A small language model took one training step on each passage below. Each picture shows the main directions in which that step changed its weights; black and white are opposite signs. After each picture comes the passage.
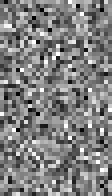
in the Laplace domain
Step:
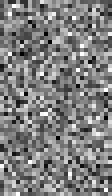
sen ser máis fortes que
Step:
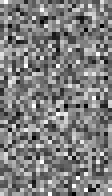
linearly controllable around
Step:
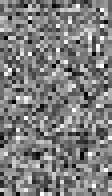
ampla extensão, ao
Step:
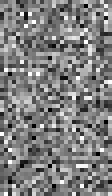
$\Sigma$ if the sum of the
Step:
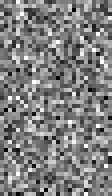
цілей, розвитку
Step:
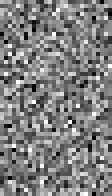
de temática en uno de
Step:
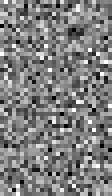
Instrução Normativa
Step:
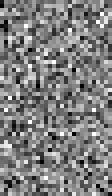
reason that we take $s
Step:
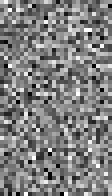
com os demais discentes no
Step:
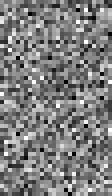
of every embedding $F
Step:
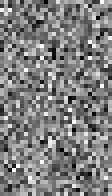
at different times. Using the
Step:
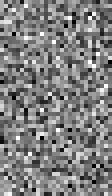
Similarity Measure
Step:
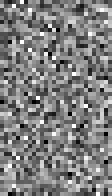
ini dilakukan
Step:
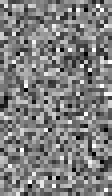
if \begin{itemize} \item
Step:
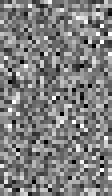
sign changes cannot be too
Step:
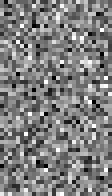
birga hududda 200 ta
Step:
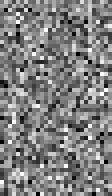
In the region where the potential
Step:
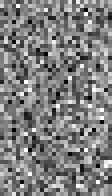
$S$ of $G$ is
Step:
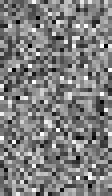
y reducir el factor
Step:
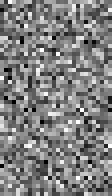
any two objects $x$,
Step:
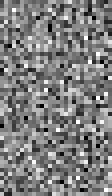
Secondly, we state a
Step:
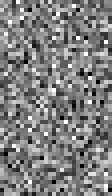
on defoliant composition were
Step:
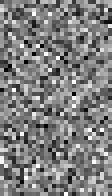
به عنوان
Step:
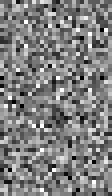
dengan cara *random
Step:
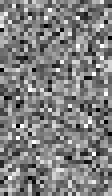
points). Thus the morphism
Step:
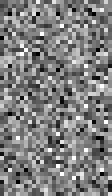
we first need to introduce
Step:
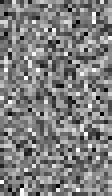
atoms jump between the
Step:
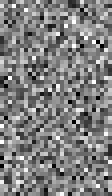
accurate solutions to a
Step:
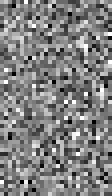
We define the tracking
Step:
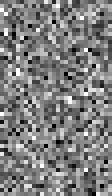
kanali, mukofotlash
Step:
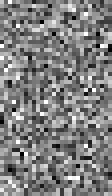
Thus for any $\xi\in
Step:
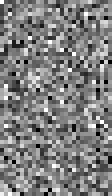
that the %$4$-cycle
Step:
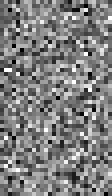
long as $\tau\in
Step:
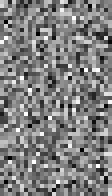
part. This is established
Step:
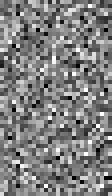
in $\IR^2 \times
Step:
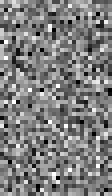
region influences the planning
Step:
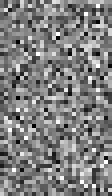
qaratish va fikrning
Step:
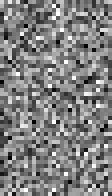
excavades a terra,
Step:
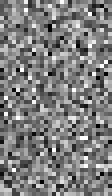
the symmetric group is isomorphic
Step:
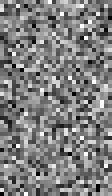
PI algebras $R$ with
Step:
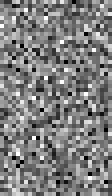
явления стиля как
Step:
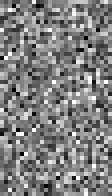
structure on $ F_{\mathfrak{M}}
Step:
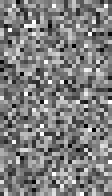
for each possible value of the
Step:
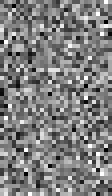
of Educational Sciences*
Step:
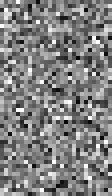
*a quo*. Alfim,
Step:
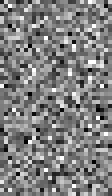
killer*, quais
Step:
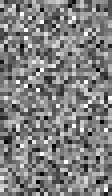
estimators are introduced in this
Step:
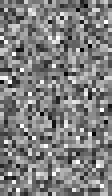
va uning butun dunyo
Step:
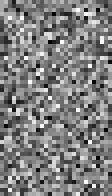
diffusion approximations of
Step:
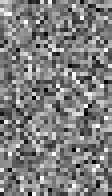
inSegna 2020" where a
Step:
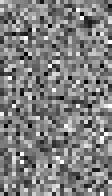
О Щ Б Е Ь
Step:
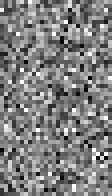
le résultat optimal
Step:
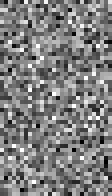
class of sub-Poissonian
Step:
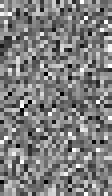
\dots, N_t$ and
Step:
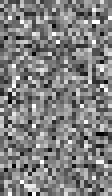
peserta didik di
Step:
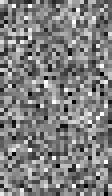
в познание.
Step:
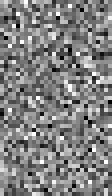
discretized using the finite
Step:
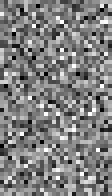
constraints), compute the
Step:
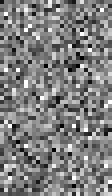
$1\leq j\leq n$
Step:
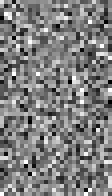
Nesse contexto, a
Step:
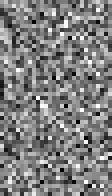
to linear actions of finite
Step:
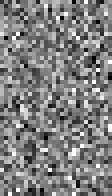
base $q$ equal to
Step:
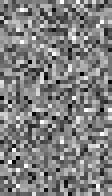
and diagonal entries
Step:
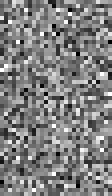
\xi)$ satisfies the following
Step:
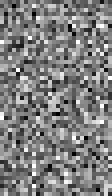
the order less than that of
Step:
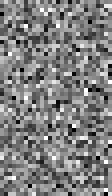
Eng kam isrof
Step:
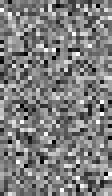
every $z \in \mathbb R$,
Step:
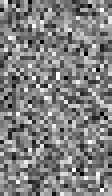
linear subspaces ${\mathbf H}$ of
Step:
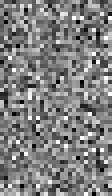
Мудрого». –
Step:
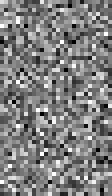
como um dos seus objetivos
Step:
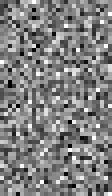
de que en la práctica se
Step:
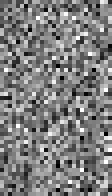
\par Let now $A,S
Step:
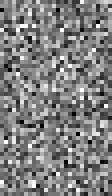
exigua presencia de
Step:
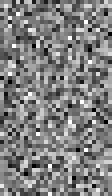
tasks of the Blood
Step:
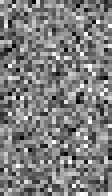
the spatial variables.
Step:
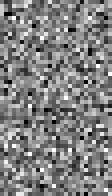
dasturi IEC
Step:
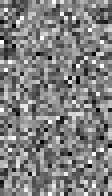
empty, and with the property
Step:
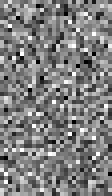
best TB control.
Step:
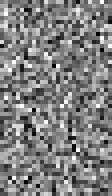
conhecido pelos
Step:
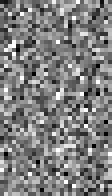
saqlay bilgan.
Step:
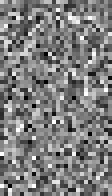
Objetivos de la
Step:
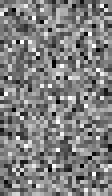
the second part of this
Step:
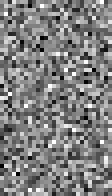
field. If $\sigma$ and $\bar
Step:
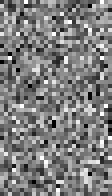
о достаточно
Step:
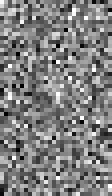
N_a} \alpha_{ij}
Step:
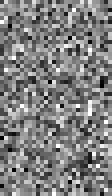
\mathcal{M}(z) =
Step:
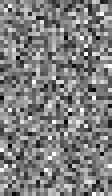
miyada oldingi
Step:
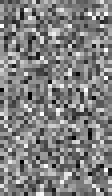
non-positively curved surface
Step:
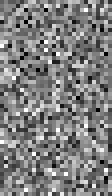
da cultura, em adotar
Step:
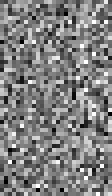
T. F. THE
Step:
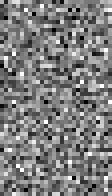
: (x,y) \mapsto
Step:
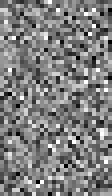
esta fase, se incorporó
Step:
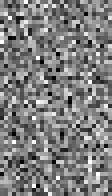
basis van de gevonden
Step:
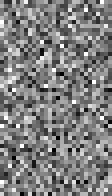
seriam acessadas por
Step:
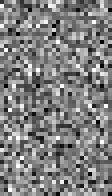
з дзеркально
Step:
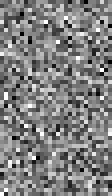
results show that development
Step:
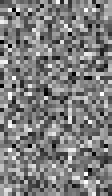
and $\cY$ must be
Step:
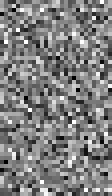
belong to at least half
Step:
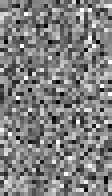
of this section, which completes
